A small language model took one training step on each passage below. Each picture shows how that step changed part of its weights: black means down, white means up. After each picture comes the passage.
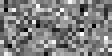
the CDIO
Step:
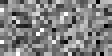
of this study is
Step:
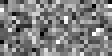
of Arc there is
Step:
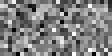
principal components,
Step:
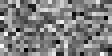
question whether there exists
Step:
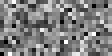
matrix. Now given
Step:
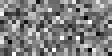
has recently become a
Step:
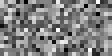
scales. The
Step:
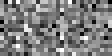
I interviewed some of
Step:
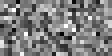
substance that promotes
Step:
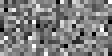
the endometrium
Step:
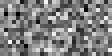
and 100% configuration
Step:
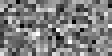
sufficiency of the
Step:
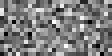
to meet the target of
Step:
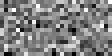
the other hand, some
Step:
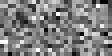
elements and applies organizational
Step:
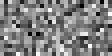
in the sellers
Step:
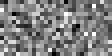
of the agenda
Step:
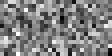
regions, such as the
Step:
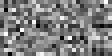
the importance of maintaining
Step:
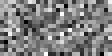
result was at the
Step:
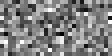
achievement motivation and
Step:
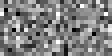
are important drivers of
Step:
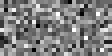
the early days of human
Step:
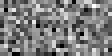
the need for solvent
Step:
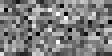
their life cycle.
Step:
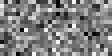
not limited in the
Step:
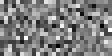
The biodegradation
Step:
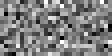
and Critical
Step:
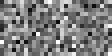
53) receive
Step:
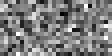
labour, which was
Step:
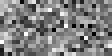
results also showed that all
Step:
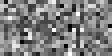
similar hardships
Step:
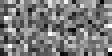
6cm under the
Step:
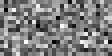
the cognitive processes involved during
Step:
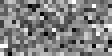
population Figure 12:
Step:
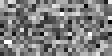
optical response as a
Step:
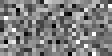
7 APGAR
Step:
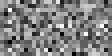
methods 2.1.
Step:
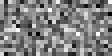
in the morning that
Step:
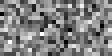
age group for this
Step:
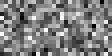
teaching and assessment practices is
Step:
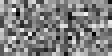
calls for further
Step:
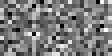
while the average costs per
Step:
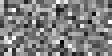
a reduction of energy consumption
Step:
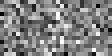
age and gleason
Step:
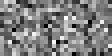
treatment failure. This should
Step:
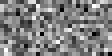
agreed with the
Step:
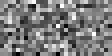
analyzed using standard multiple
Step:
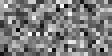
platform of parallel
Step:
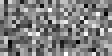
in our analysis and it
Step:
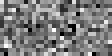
an 'Open
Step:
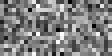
all those that participated
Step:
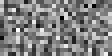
a more prominent
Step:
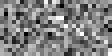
and designation are expected
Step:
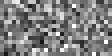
values, probing
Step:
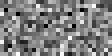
are below the reference voltage
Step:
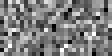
A group exceed the
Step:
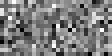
money they are
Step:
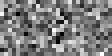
can be interpreted as
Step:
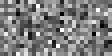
permanent faults
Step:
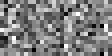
need for a study of
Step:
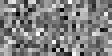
bending with the band
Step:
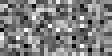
writing of the
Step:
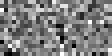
for improvement and analysing
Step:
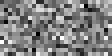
them to the development of
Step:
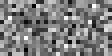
, given by the following
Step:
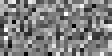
santander already
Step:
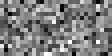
with Richard
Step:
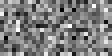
is used to filter
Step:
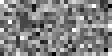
technique: In oil
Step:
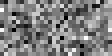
of subjects under group I
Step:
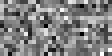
organisations for
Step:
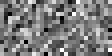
than those arising from
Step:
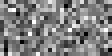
juice, and
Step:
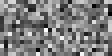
cellulites and secondary
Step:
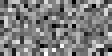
Joy and
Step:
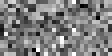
air pollution,
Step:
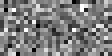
the instability. We
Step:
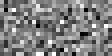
the Future V:
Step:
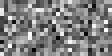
to the group of
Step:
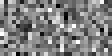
in simulated and real
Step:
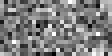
this solution: - Data
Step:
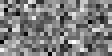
often depicted in
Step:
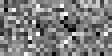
the mind keeps
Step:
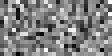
May, former
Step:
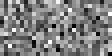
A for different types of
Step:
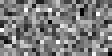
by the 30 days of
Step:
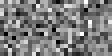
is an open access article
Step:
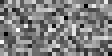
students to communicate
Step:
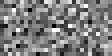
5]. The increased
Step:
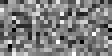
of magnesium is
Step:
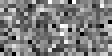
three distinct practices under
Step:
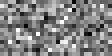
effective differentiation between
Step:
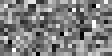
evaluated. Formulations
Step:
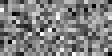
of the calculations.
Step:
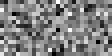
of the works of
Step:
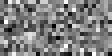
IMS Content
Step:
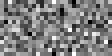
from the head,
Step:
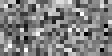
efficient one followed by
